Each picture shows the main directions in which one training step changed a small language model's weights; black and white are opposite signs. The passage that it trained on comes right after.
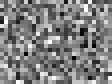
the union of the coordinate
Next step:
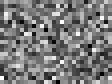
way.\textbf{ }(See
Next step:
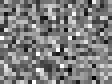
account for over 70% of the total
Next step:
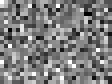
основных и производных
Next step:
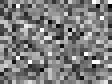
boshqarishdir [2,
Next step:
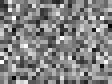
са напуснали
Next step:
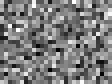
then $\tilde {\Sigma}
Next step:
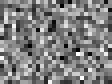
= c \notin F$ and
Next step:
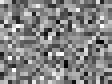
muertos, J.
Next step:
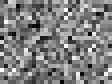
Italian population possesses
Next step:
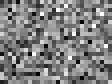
Ariosto e Tasso
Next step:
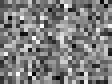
exist in distributed optimization problems, more
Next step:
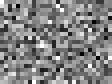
приемы: решение
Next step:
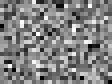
$ is made when calling
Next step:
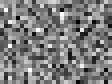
to the dihedral group of order
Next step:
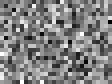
change its state, and the system
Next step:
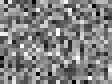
\coqref{d hilbert
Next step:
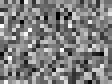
which progress emerges and existence
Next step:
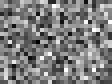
algorithms [7,8].
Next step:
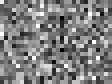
Our main result gives an improvement of
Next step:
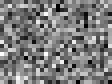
in impacting and literacy. In
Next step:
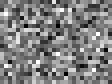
3. Latisheva
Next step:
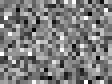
competitiveness research: a
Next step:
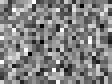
shown renoprotective effects in
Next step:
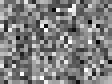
memperluas penerangan
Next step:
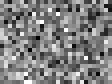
For indecomposable modules
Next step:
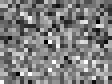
crossings between the variables using
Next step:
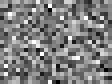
in all above-mentioned
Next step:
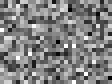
26.3 units. On average,
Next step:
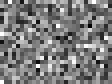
the topics should be chosen as
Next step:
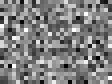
which represents the fracture pattern,
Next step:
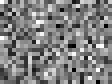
The "collection" service is
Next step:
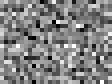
National Institute on Drug Abuse
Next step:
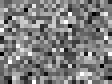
group. They may be derived from the
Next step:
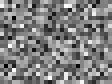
являются стратегическим
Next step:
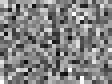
ее экспозиции
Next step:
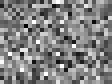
En Electrónica 232
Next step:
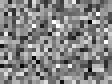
\ref {partialexchangeability}
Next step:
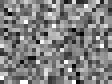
- Lakhotia, D.,
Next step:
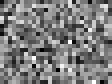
any political current in Turkey.
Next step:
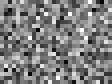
fraudados, a
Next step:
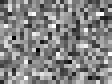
to be good. - iv.
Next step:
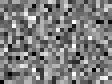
found that the contraction force of
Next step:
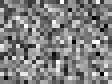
network model is the forest fire
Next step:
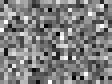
for non-criminal cases
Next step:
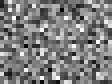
специфические черты
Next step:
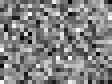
etdi. Radiologik
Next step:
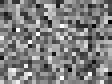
information in moments of open discussion,
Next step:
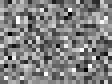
drop in production volumes,
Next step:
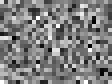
received Antenatal Care
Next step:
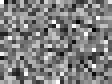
jamoa a'zolarida
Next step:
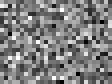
03.3% were experienced
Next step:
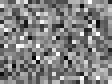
most successful technology is the vanadium
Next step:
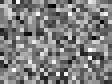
courses is one day a
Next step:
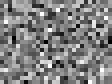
hasta puede querer
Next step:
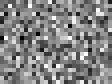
O, Gill, R.
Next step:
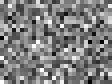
sekä ekologisesti
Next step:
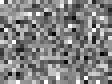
signal theory, filtering, optimal
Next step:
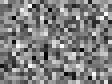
who reported that they did not currently
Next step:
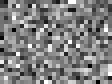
серед освітян,
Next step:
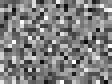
$S^1$-action on the
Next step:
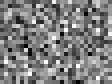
modules) if $\cap
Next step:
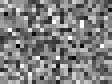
widely accessible as possible.
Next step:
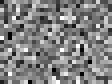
забезпечення із
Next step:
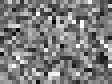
bidang produksi
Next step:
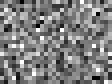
An‘anaviy grammatikada
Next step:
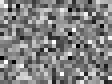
когато входното
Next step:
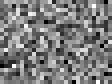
1,9 марта
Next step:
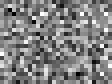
GenAI da traga
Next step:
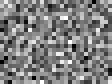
complement plant antifungals, whose
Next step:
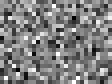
a writer. - c) an
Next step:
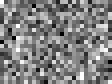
analog antenna array.
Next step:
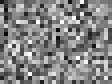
conjecture, later verified, that the
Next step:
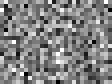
RMKG. Knowledge
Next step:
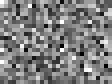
основе различных
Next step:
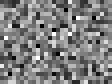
from monotonicity of the
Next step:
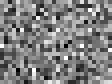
fill in the box.
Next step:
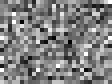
$\factorCoords \in
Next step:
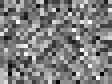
Ushbu shaharlar
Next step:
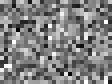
con los que completar mis estudios
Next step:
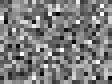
fact that the writings of
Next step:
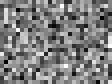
= \langle f,v \rangle
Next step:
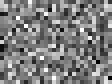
light readout, which enables
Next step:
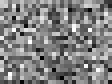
желание повысить
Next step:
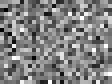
using dual-energy X-ray
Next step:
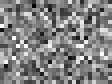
negative correlation between screen-time
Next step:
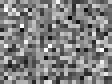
kamaytirishdagi rolini
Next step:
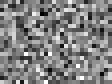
Praktik yang tidak
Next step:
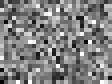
for the bands. For the
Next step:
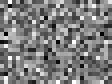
Tomita} \date{}
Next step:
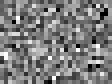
also propose solutions to some practical problems
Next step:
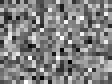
that no single treatment was found to be
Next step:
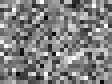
$d(k)$ and measurement
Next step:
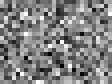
between English and Russian but also
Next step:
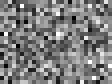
x =y \\x \ \varepsilon
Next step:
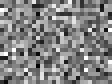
J. Appl. Math.},
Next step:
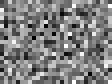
porque se señaló el
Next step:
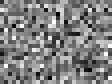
of the Bulgarian
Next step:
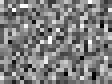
in cui le singole
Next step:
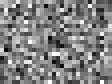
еще при его
